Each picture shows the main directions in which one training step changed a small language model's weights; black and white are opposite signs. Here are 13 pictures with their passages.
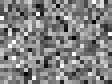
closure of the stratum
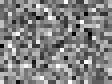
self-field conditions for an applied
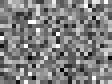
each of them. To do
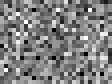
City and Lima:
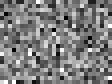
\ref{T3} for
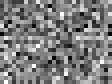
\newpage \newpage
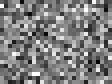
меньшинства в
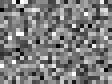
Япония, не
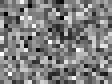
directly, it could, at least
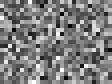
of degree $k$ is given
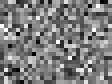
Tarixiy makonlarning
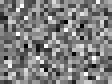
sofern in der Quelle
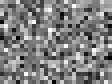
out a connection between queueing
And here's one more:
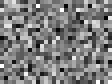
could be disclosed. For
